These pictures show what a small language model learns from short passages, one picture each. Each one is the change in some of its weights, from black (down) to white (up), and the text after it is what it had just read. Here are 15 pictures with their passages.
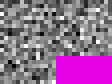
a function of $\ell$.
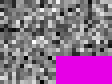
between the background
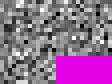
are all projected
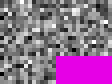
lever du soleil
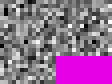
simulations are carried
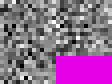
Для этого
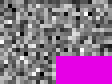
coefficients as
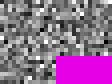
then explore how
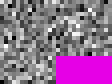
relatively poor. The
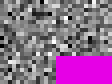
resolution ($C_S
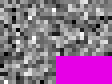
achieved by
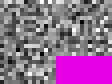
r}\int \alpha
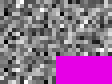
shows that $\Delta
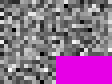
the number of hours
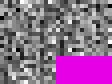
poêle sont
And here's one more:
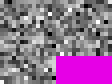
The schemes for
